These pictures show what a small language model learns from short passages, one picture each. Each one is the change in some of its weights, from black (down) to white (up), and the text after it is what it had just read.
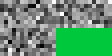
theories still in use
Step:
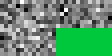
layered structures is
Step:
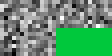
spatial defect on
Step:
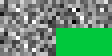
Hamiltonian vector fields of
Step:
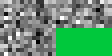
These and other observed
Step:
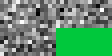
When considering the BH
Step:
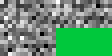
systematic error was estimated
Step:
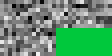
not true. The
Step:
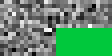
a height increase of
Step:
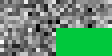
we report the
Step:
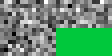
a nine hours
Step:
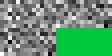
hand" is an
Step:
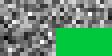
narrow structures found in
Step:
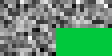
activities throughout the
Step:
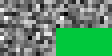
Preparation of
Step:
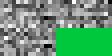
also been evaluated and
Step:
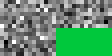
absorbed by
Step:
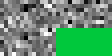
in compare to
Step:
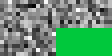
with the present
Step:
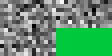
of the integrated
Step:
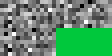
consist of 50
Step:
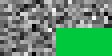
of the interaction of
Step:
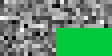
Did citizens
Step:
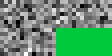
and success of their
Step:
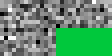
for $\psi
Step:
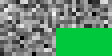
those of the other
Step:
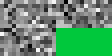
reason is obvious.
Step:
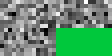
Consequently, the constraints
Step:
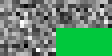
on the structure of
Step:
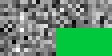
vehicles and
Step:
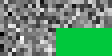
object is associated with
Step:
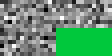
authors respectively, whereas
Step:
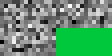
patient group and control
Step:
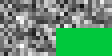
study reveals that
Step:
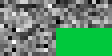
relates to the
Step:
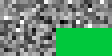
The recovery studies as
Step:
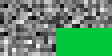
result shows rapid convergence
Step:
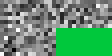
were as helpful
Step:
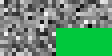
width of the electron
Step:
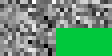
us now analyze the
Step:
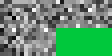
functionality can cause
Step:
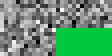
the hand and
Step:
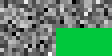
about 2/3
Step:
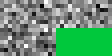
et al.). This
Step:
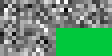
20% Protection
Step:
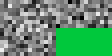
considered the most difficult
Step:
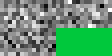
corresponding wave function is
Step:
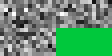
in licorice
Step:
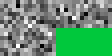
magnetic order in
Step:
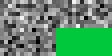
cancer deaths
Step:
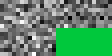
against light intensity is
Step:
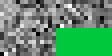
the same energy
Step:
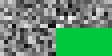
social situation, the
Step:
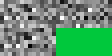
distance function.
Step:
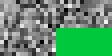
the content of the
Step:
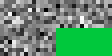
affirming your
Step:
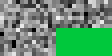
the glassy
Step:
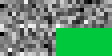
worker, say
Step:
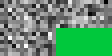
can solve the equation
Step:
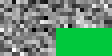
tried to assign
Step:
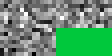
possible hypotheses of
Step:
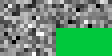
impact of project
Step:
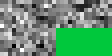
to conclude that
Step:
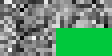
the machine- and
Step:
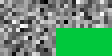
warped volume
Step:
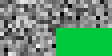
integrate technology into
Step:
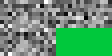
requires a frame
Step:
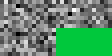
cascade in
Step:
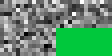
and torques for
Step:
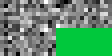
cyberspace consists
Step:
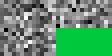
in Fig. 8
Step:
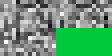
the files via a
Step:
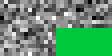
up to July
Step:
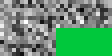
an unphysical
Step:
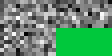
Caution and
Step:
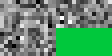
the line, and
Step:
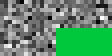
or 3 AGN emission
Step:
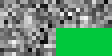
the authors should consider
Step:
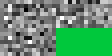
tested for Mn,
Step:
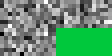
may offer its services
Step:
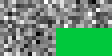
On the other hand
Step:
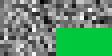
system} Let us
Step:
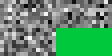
as the temperature
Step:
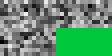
for other investigation works
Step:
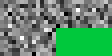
is not representative of
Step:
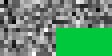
attain sensitivity to
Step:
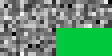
working time reduction.
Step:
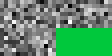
radiation emission, and
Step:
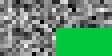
different samples of
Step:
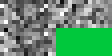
Found Calc.
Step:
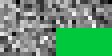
high Fermi energy
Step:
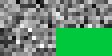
the evolutionary
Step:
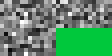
on a background
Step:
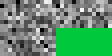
patients which is
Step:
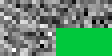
efficient response in
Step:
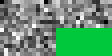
The perturbativity limit
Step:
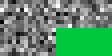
cache expansion
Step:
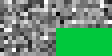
from a halo into
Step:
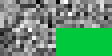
the evolution of a
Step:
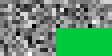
of control and protection
